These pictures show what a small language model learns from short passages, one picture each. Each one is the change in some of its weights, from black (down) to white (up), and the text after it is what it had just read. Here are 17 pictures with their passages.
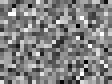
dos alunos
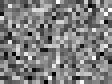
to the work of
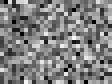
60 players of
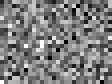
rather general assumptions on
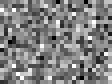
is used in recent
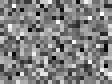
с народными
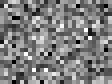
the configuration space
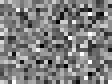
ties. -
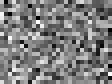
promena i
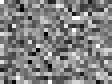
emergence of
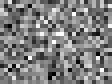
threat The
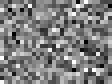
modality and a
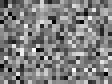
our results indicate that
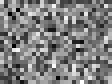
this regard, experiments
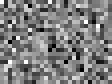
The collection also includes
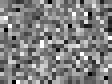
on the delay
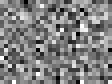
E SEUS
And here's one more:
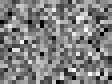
without a node for
